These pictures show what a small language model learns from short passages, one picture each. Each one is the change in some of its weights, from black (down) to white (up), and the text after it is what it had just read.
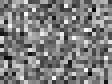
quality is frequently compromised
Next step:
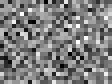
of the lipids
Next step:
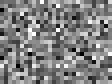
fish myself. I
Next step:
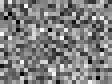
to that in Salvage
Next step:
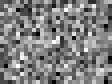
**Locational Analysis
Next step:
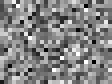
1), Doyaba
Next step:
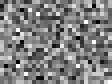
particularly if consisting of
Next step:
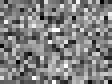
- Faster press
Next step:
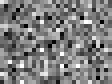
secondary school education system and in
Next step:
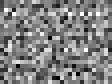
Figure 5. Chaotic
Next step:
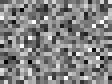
More sensible exams are
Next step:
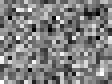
analysis (PCA) and
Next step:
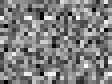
seek to influence public policy
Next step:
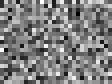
but continuously improving
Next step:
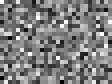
most malnourished
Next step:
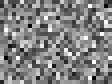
on the alluvial
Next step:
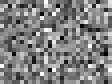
people, skills, and roles
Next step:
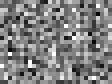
can be referred to as
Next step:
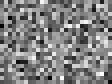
the conception and design of
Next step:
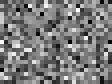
addition, the study aimed to
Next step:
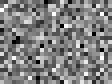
seven classes. After
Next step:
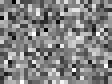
healing activity of the
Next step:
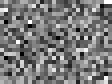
questions so that students find it
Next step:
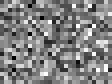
data fabrication and
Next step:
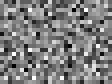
greening the economy;
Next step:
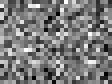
The general objective was to
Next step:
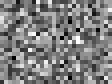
such as memory and
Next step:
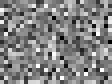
methods of long-term
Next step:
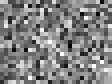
as pulmonary and
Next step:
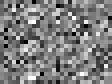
errors compared to other
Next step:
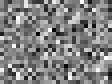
polarization 3.96
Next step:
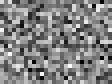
reached the stage when
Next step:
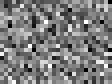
training algorithm [5].
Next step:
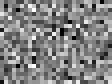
reveals the importance of
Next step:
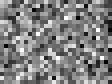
Variable Value
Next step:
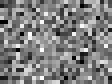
pharmacological effects, are
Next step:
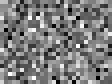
use password in
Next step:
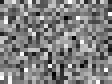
matrix. From
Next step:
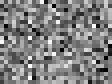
using Tenmars data
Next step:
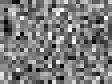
shows the mathematical model
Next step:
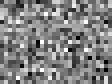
This overall trend was
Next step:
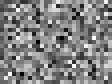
you do as much as other
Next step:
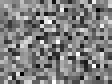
views about encouraging
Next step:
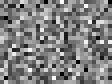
Pakistan is developing
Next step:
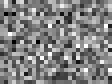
Duke University,
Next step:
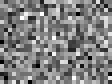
ratings of neutral
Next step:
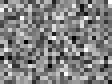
58 Nm. This
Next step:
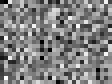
survey in part of the
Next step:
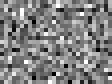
highlighted how coverage in
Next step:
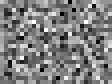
their physical, psychological
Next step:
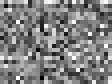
of nitrate in the
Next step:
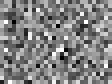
about the resource they refer
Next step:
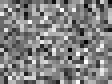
AR Cultural and creative
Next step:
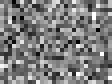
Let $x_n =
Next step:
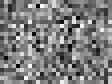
well as between the four
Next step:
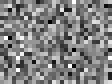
informants, both the
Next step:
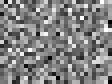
one of the common medical problems
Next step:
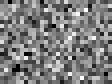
tree-based classification method
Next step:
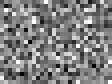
or more floors which are
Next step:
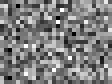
out due to time challenges,
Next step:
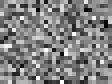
Author's contribution
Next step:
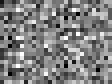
devices; and two, because
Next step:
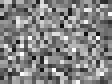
Education and Research,
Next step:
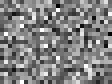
policies and strategies.
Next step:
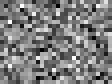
understanding. The couple
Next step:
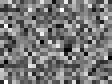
to be linked to positive
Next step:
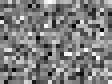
a pyrrole
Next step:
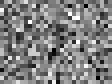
participation of women in the
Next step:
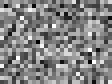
heritage accessible to all
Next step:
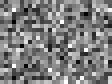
possibility that the repeating
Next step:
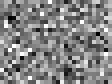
7 Comfortable and
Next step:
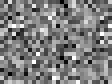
of the structure, which mainly
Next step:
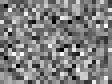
of the four vectors
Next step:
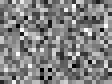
dichroism in the
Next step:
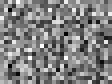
However, this is yet to
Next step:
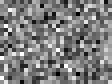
of directing research efforts
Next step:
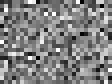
solid is zero,
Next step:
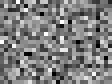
contrast to similar studies with
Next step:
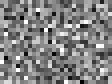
the world and the subject
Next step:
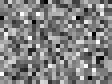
pattern recorded on the
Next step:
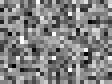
Statement: Informed
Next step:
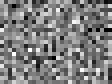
(ECR) ion
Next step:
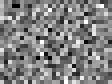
that the conducted extension
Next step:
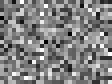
P, Evrard
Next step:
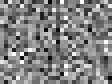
the editor of The New
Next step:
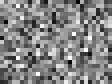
Aditya “An
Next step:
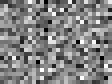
into orthoses is
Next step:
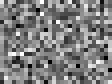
the least was 0.01
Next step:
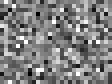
instructional materials based on
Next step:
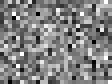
systems and measurement capability.
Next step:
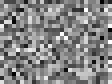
Yes No 3.1
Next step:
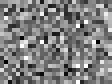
and that amongst controls was
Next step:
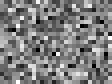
community-based ties. In
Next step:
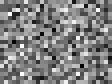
and Research.5 -
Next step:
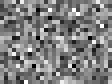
In analogy with the
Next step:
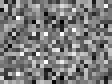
main objective of this paper
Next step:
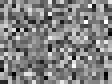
occasionally touching
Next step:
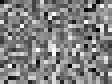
decomposition reaction of
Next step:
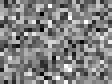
There are several approaches to
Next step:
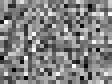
yet they provide strategic
